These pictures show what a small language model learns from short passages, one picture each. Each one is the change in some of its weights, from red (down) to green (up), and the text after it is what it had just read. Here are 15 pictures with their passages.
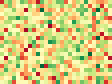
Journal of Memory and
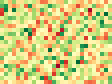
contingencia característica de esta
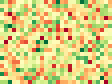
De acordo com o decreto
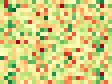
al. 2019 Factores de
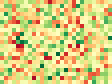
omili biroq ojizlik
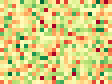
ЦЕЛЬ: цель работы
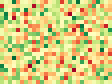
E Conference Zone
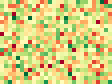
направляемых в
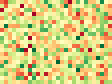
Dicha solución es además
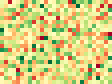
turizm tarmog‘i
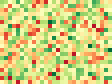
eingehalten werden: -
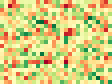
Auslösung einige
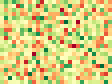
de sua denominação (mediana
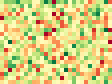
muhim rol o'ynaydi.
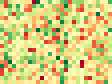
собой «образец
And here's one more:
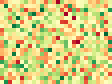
innovation*, 1(A5),
